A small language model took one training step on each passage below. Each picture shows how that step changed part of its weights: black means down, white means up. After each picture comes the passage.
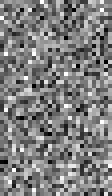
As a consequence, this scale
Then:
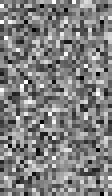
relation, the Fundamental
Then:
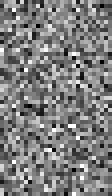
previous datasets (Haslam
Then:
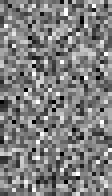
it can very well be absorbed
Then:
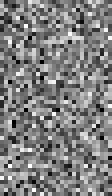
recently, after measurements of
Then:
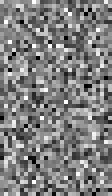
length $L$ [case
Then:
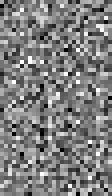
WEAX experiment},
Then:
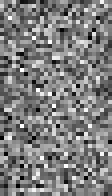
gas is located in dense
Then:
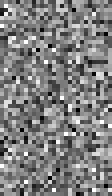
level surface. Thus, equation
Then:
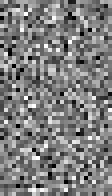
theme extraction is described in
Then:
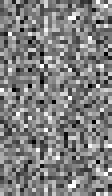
\ref{fig1} shows the
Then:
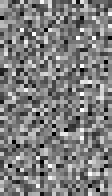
as functions of the dilaton
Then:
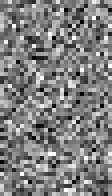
metric. Geometrically,
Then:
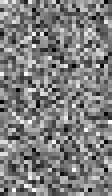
found that new parents make new
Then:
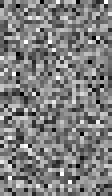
and interaction objectives.
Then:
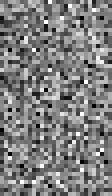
group $V'_r$ when the
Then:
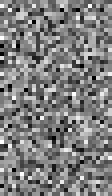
defined an overlapping method to
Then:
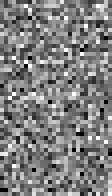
the levels), this crossing does not
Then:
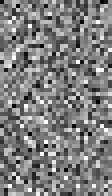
+ {\cal O}(\epsilon)$, by using
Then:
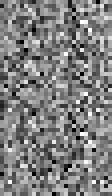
(and thus characterize) the flow,
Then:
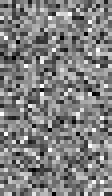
by the flow of magnons, rather
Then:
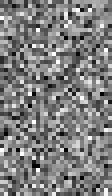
for each link while allocating
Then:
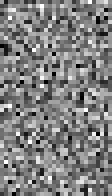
we look at the percentage
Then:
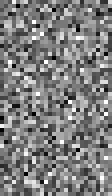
being it an externally
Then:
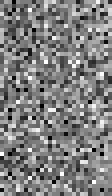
other three have a radius of
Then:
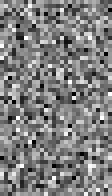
derive the following sensitivity
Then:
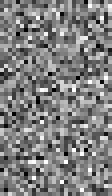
these growth forms is the
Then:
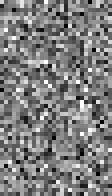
Contribute to Stack
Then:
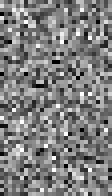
denotes the color electric
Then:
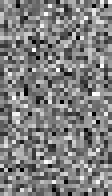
measurement. For each photon $i
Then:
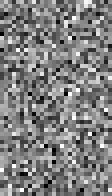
than the aforementioned
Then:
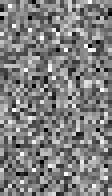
and strengthening of a
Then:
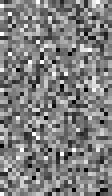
above the $\tau_{c}$ critical
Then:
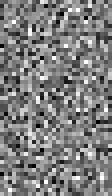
integration over the angular variables
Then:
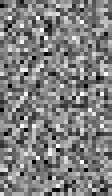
$$ where $\Gamma$ and
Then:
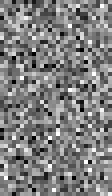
brightening of the system by
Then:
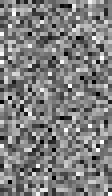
continuum state does not change significantly
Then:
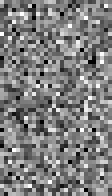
only if they are adjacent.
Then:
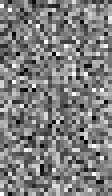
they were able to calculate only the
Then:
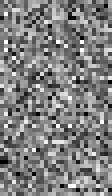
with $1.4\simlt
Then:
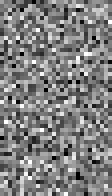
in transverse directions. It should
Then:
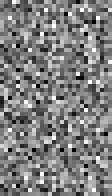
the art... obtained by
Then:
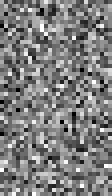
reconcile with the possibility
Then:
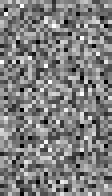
model output as proposed in
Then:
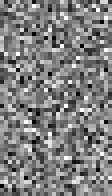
spin–orbit resonance)
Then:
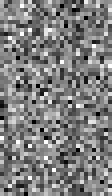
\subsection{What are the internal
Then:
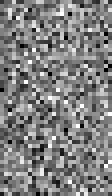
computationally, where the sample plane
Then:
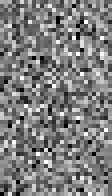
can alternatively be derived
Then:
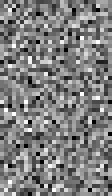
stationary power-law model of
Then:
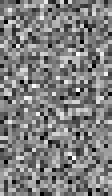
{\em Traffic and
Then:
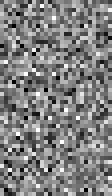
estimate the temperature above which coral
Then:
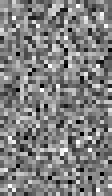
& No. dropped
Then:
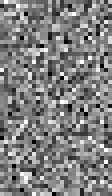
$m$ is constant on the flow lines
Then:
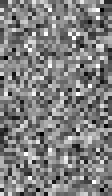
of Petrosian radius and
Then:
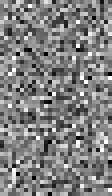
the form \begin{equation}
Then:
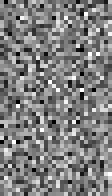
the proposed device, the
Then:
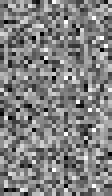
the smallest wavenumber, velocity
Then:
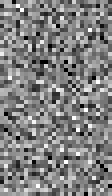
side-effects on the
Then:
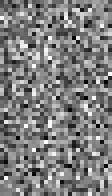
and the main linacs with
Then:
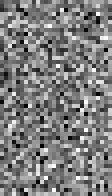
is a foundational symmetry of the
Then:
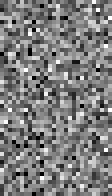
local correlation of early and
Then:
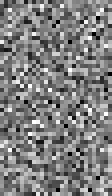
algebra is also fixed by
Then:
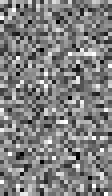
of Eq. \ref{alpha1}
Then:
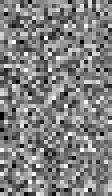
and analyzed numerically in
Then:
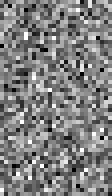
additional data fragments are obtained using
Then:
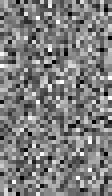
Dilaton on AdS
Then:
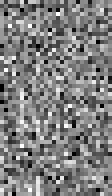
been analyzed. General
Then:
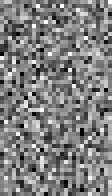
of the locator expansion the
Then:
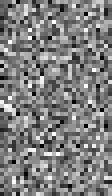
states with entanglement entropy
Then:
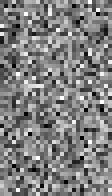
Run-2, and at the
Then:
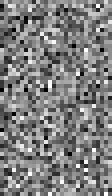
position, LTTB's
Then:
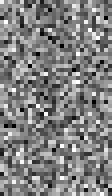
Meerschman et al.
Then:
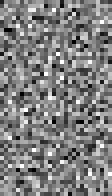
Given the central slice
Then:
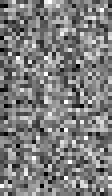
\hat Z\), and determining
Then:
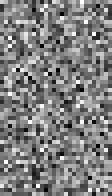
boxes would result in a large
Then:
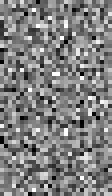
more naive extrapolation method
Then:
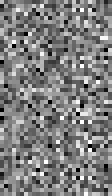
*IE* model is a
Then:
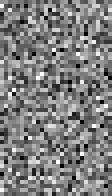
within the network are presented with dynamic
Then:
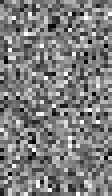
involve various pricing
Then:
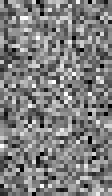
minihalos. The findings
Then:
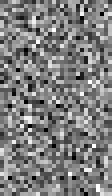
the distributions are dominated by the
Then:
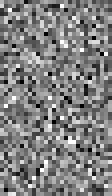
escape rate formulas
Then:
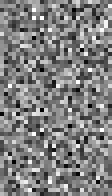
strong coupling regime, and focus
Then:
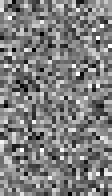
angle for the early
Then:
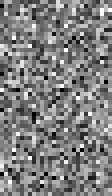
dependent on the $N(z)$
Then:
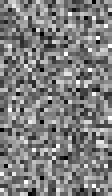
strongly oscillating exponent in
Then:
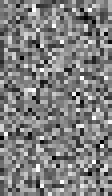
surprising, since possible
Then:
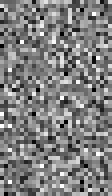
However, for realistic detectors with
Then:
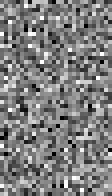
maxima in the vicinity
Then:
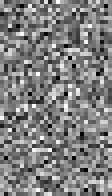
as a smoothed Gaussian
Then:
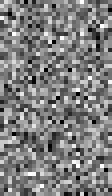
logarithmic way for
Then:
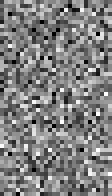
significantly steeper than the simulated
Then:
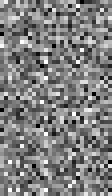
indefinite trapping within the
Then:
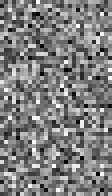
paper. The first step was
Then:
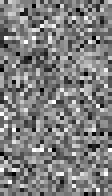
and sunspots.
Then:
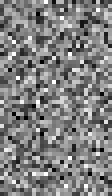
momentum through mechanical rotation of the
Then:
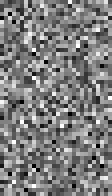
find a change in critical behavior
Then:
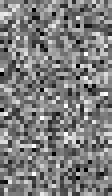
have no ``material'' fields
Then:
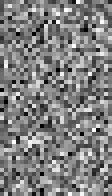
subset of $\{1,
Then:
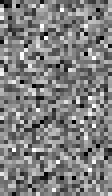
small-amplitude limit by
